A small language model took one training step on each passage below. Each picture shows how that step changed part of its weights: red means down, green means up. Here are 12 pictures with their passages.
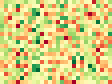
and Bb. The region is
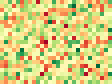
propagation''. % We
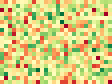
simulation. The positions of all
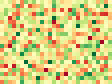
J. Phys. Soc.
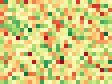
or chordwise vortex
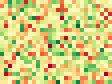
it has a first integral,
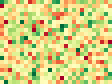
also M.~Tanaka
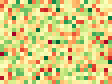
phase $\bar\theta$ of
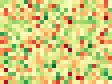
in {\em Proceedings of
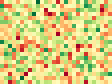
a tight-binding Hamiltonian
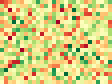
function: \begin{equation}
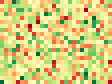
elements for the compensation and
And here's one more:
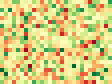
with coupling strength $\varepsilon$.
